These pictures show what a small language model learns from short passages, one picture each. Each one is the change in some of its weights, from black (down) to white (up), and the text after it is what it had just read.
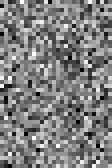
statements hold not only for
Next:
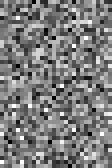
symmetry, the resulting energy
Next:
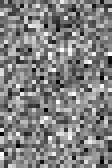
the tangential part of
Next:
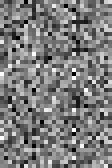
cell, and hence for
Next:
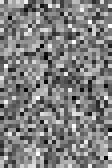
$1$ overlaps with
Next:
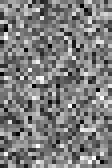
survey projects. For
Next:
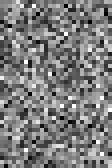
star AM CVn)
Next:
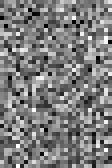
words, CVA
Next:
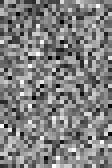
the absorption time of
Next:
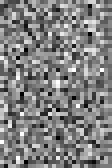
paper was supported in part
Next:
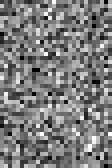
beta decays are
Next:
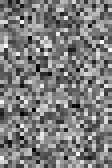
and into glue and sea
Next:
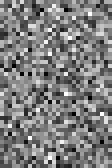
insight to the work,
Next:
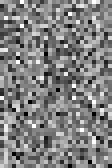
for $n\ge2$
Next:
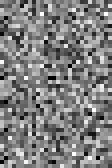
since this equation is uniquely
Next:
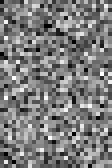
DG category. We
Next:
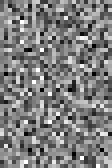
brief but sufficient
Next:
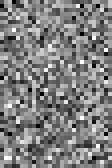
breast tumor
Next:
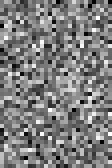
how their ejecta
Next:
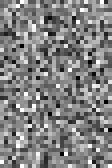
rank $1$ generated
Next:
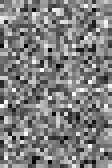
equations \begin{align} &
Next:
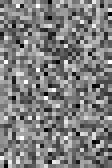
cannot satisfy $\rho
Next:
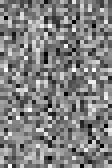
such that $\phi[\T,
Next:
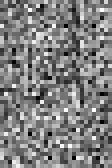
lunar lander,
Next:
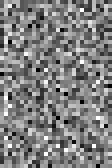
\alpha + \frac{m
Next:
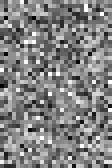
of the cluster.
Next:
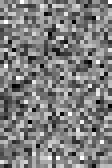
SDE with state-dependent
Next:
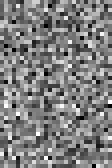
R_{F}$ defined by
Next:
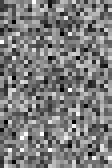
Hamiltonian by
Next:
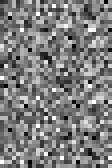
space-time defects.
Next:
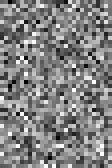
of each type expected in
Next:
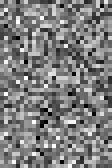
performance of six
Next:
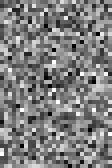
using the surface tension
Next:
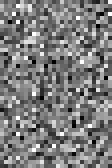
of a wheel with at
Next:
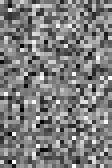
applications without
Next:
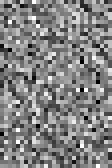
a clear kinematic
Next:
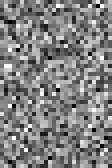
a one dimensional torus
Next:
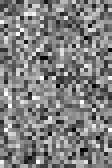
of points $y$ such that
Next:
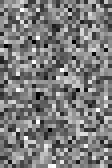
100 keV shows at
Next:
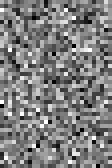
parameters, thus precluding any
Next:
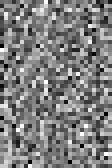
& \checkmark &
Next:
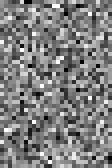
from viking to
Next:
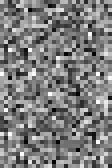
same energy (that is,
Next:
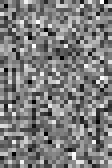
total number of full rotations
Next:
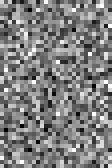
line $L$, and denote
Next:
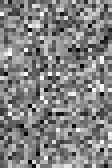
the basic mechanism
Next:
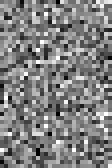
\hline \bpa{} &
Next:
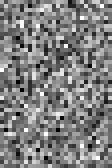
reducing the problem
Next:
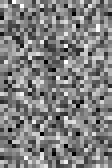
we can observe very different
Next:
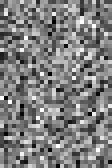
energy. The temperature of the
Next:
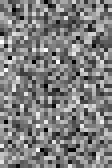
interest stems from their
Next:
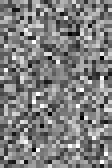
new fundamental
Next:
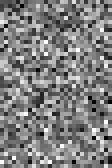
and momentum via
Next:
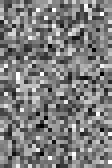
group of clients,
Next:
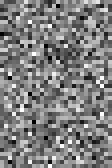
with small Salem numbers
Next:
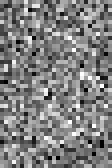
spde's. These
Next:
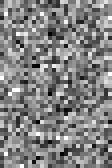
exist \begin{itemize}
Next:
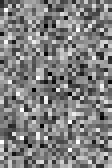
$n$ does not exists,
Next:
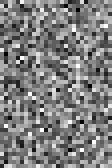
(the radius of the
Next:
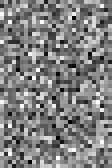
the result from the last
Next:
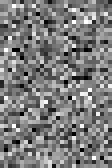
Kim, J. Phys.
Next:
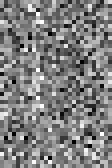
similarity matrix constructed by
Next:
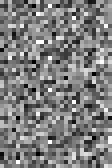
this section we modify
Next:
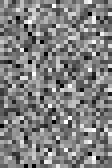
loss) and approaching an
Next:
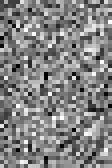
thorough convergence analysis of
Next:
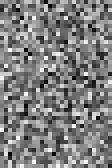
intersection is taken over all
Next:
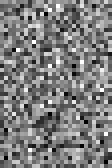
towards higher
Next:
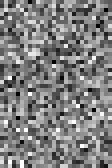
the sector containing only
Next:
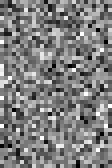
temperature for each value of
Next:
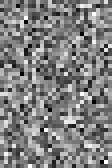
bursts instead
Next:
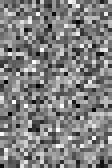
of the feature maps by
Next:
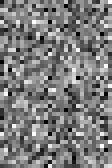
\end{align*} where
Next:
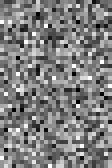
are rare; in every
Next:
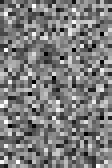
Moreover, as shown in
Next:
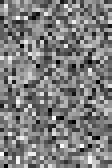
to a Hubble constant of
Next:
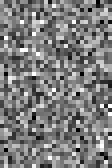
estimators to extract
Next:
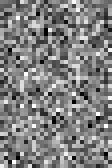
(here: strings,
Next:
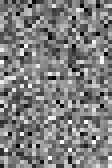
sequences has exactly seven
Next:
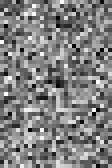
of the orbits of the
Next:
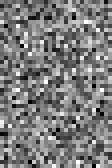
out; on the other hand if
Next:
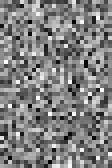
quasi-fixed point
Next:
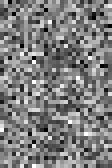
subtract 2 from all terms
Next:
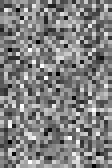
according to the formula
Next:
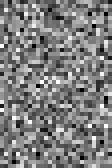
are given with triangles
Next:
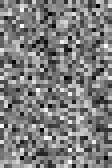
plasma (jet
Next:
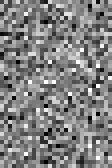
Fig. 3). Figure 4
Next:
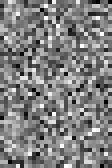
research direction.
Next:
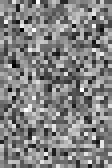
much smaller orbit
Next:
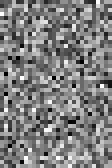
extractions from experimental
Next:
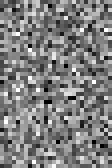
measurable in $W$.
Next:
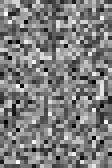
is evident only within
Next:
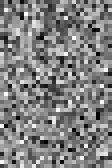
are unit vectors of
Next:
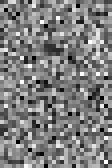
LSTM recurrent
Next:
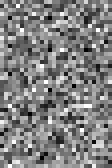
Also, in this case
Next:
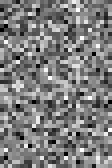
(i.e.\ a solution
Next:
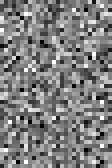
has the same form as that of
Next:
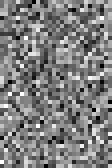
order, the total top quark
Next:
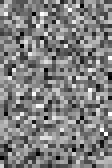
to obtain a CLT for
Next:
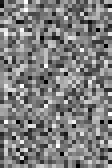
} 0 \leq i \leq
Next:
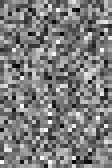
expansion, Eq.
